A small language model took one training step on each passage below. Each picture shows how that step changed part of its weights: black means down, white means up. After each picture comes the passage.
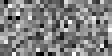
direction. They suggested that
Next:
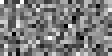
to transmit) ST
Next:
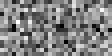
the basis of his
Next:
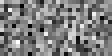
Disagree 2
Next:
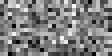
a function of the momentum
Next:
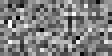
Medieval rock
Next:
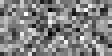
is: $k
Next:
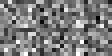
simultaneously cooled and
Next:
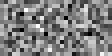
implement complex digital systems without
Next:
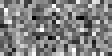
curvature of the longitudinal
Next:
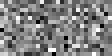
these standard parameters cannot be
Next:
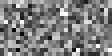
Mubarak after
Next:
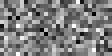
enough condition to attract
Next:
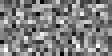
and administer the
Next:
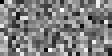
realize a spin network
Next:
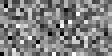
considered statistically significant.
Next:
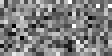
between fully ionized
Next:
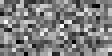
and spin-2
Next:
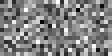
diagrams. Errors
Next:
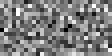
Once the control plane
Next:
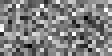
tbsp of
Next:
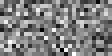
and Institute of Applied
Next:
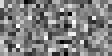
parameter which can be
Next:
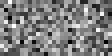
flexural tensile
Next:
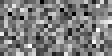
odd-parity scalar
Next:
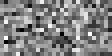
fold rather than
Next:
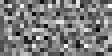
on Ceramic
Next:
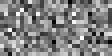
that “teachers
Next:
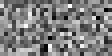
design was appropriate as it
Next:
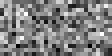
The Nafis
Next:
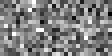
shift, remaining differences indicate
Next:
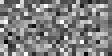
and to develop datasets and
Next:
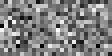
and I. I.
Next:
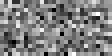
it has been shown that
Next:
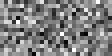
your communication patterns more complicated
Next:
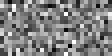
Final rate 2%
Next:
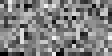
variety of virulence
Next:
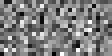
winds, and radial
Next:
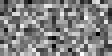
large databases and applying
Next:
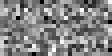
She did her
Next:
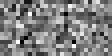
oil that suits
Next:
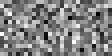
cumbersome calculations:
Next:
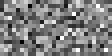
f_n \right
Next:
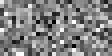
Concerning the work
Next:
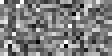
to describe the additional
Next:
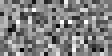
the experiment. The average
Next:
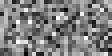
the echelle
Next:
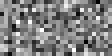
the space that the
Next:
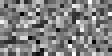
well, because the secondary
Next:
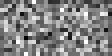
university students, including
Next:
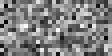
interpreted as sub skills of
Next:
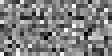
of a room temperature thermal
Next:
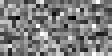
sequence in **Fig.
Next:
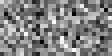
fighter jets
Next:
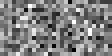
Finally, it is the
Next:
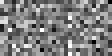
with their correctness
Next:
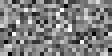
the ions do not remain
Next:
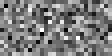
contain similar components organized
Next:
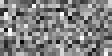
$ is projected
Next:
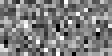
based on these observations.
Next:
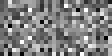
crops. -
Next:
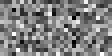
change the load strongly;
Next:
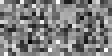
of the two average
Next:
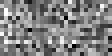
JTCF novel technology
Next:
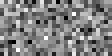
a spatial context in which
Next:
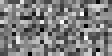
of COVID-19 and
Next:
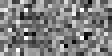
a special engineering of the
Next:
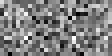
The $W$-matrix
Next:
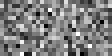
antiferromagnetic metal
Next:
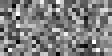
handful of books
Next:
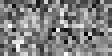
transportation systems, sensor
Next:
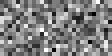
be no significant differences in
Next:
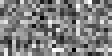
is, on the step
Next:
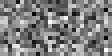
can be constructed by
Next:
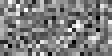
a dedicated
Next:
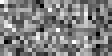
INSPIRE Research
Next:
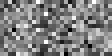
closely associated with the inner
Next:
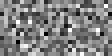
the filling factor over
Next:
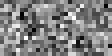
a compilation of
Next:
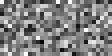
and systematic distortions
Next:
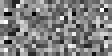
that are common by definition
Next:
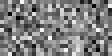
exoplanet population
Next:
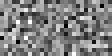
the right solution to
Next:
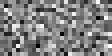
they have been obtained applying
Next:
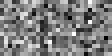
classically presents as a
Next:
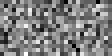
records and hospital
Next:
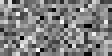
it is less influenced by
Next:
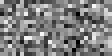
and contain the AM
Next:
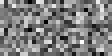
limits solely in
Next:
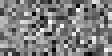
is bloated from
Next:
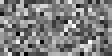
and Democratic
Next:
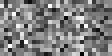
simpler condition $$
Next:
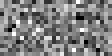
the difference of the
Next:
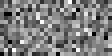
dormant. In
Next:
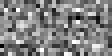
motivation of community
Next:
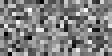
conditions. More recently,
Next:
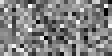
Comments and Markers
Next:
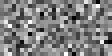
financial, ethical,
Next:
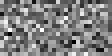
and the outcomes were evaluated
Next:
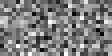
can be decomposed into
